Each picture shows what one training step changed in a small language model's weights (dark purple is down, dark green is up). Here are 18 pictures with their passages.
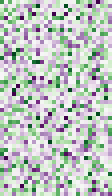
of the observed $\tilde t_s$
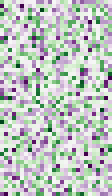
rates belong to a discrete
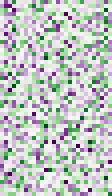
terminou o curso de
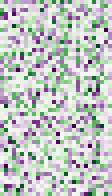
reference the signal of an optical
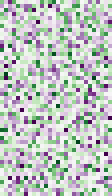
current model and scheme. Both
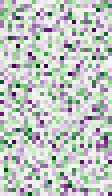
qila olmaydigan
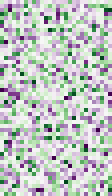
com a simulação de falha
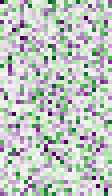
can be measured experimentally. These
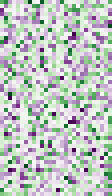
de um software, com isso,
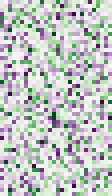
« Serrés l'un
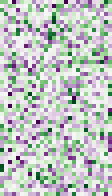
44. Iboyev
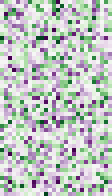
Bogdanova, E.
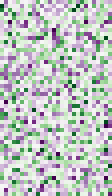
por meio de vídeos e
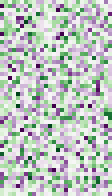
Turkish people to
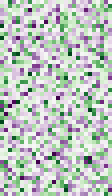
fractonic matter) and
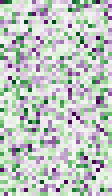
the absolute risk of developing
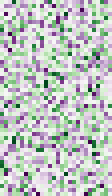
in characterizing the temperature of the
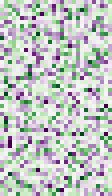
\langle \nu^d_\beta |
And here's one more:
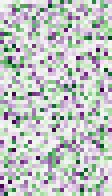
інтегративний характер
